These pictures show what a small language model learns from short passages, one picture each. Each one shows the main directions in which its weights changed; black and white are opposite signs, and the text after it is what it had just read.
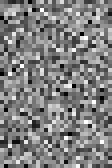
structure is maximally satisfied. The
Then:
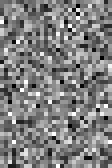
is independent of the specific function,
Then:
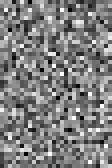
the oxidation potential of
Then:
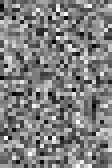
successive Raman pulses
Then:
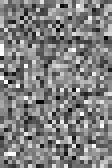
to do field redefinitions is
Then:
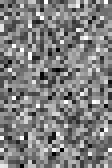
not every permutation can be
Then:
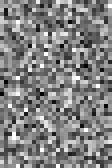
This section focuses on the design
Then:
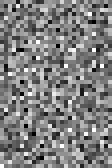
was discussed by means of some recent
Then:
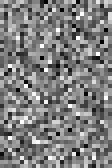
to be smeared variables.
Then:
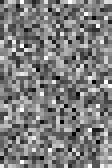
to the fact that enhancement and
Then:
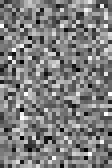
the bounce in our model
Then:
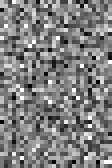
The same for the incident radiation with
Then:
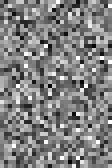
covariance information. An important point to
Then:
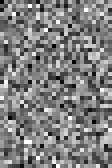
while the compact star is moving in
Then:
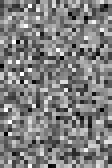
CCC is the double coherence
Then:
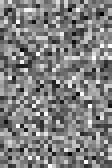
in the framework of the weak
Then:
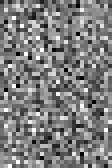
Minkowski presented his talk
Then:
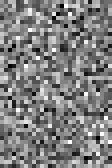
only in the inner regions of
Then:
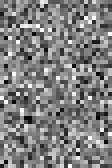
sigma model, where some
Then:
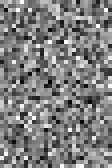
form% \begin{align}
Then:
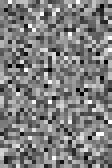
the anti-correlation of rest
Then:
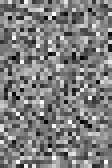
these amplitudes by comparing with an independent
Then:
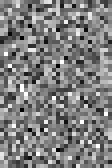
that also resists bending via
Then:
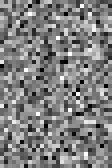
after reaching steady state, with
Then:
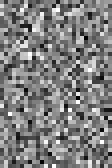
Symmetries, and New
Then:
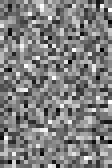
introduce significant variations in the final
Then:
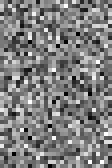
matter outside the black hole never decreases
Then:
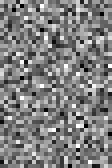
for a numerical treatment, but by
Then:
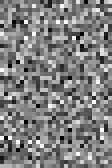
self-contained field case:
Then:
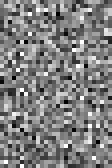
were used to explore the maser
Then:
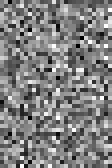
a vortex and the energy states are
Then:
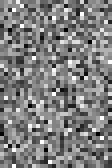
by mechanical distortion or by electron
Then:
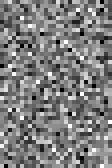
$, for a short dwell time
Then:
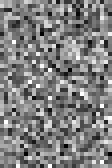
impact on parallaxes}
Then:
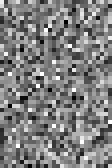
Govindarajan and
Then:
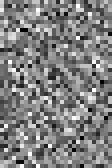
star. Transiting planets allow
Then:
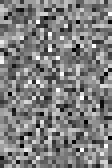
whole system and merger of components
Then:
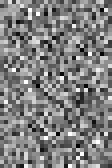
information. In contrast, several
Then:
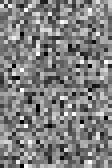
plane light with a wave vector of
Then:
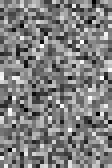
multiple tuples (in reduce
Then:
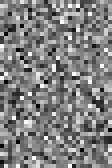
certain freedom in calculating the Bayesian
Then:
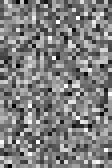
essence of our detection method
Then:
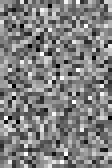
how visualization designers frame problems
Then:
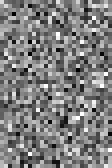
much more hydrogen is available and a
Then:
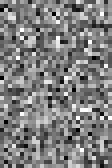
power grows linearly, with the
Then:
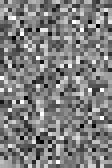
K_S\rangle =
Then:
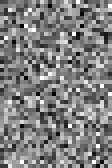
x (ev-alist
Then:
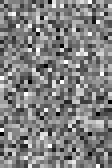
volume fraction will be very small in
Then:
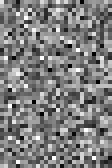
and hence the contributions from this stage
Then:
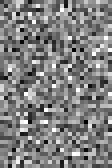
we have incorporated in our
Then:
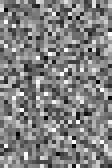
In (B, E) the
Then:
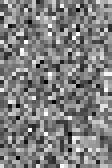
components $\mu_{l}$,
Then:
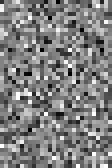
and more plausible alternatives
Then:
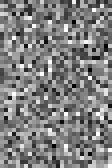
consists of a tensor product of five
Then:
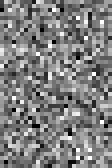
released to participants.
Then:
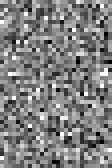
small size of the sample is an
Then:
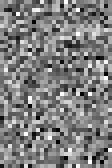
of search we can implement delay
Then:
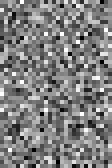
also remark that, for this kind
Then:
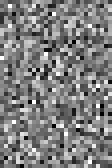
localization between Ge/Si and
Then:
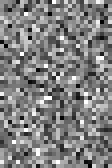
expression and that of [1]
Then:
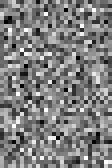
directly into the quasiparticle band
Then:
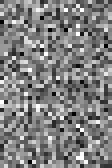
Luttinger liquids,
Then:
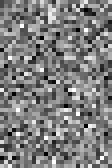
the lowest lying even gravitational
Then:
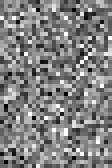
It is interesting to note that a
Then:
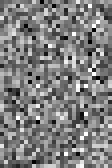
plot---the input synchrotron radiation
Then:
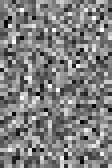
$\tilde D_0$ is
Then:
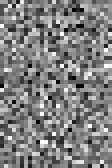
the GCs do not
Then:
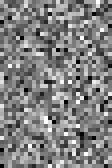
low-mass pairs, and
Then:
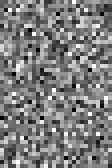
interesting relations between the above three time
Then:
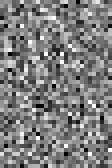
Hodge integrals were established
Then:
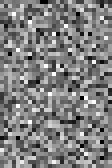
expedite clinical
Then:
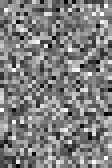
of the plots. From the different
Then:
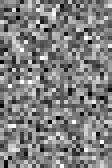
there it is not explicitly stated
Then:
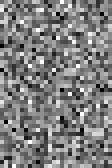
event: $\etmiss >
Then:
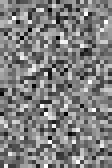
with experimental data. Moreover, even
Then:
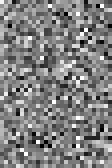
by green lines in (a),
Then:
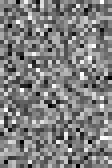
colloidal crystal, where they
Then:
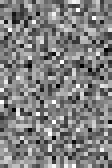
the dynamics of point vortices
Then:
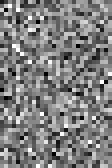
Hamiltonian (\ref{vxi})
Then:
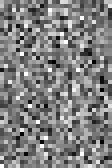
with $\nu_{spin} >
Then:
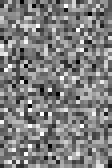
chirality observed in these experiments
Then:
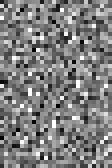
we do not include them here.
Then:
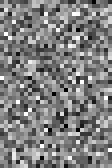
value within the theory. Can the
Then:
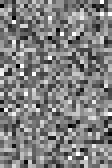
to rescale the magnetic field
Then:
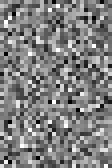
$C$ is completely determined by
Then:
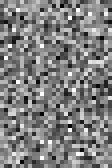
neutron magnetic moment to generate this
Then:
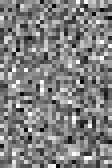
in the observed image (the
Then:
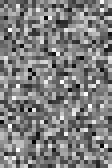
the particle or hole defect phases
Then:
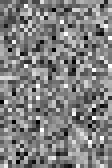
individual Gaussian modes being more distinct than
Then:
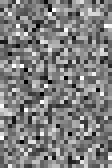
large-scale structure data. In
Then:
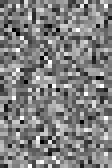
The NEP survey is composed of
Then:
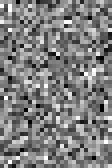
the previously presented case where the
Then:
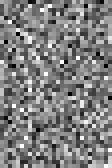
verification could only achieve a maximum
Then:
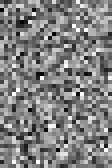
\textrm{the twin
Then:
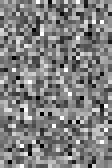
on these modifications can be
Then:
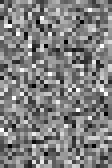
(c6) {\footnotesize
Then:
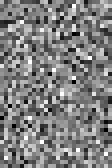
one needs to integrate them
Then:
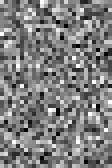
along the [100] and
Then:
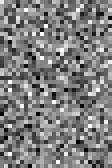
fields spread out in space not faster
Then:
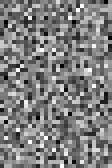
High Magnetic Reynolds
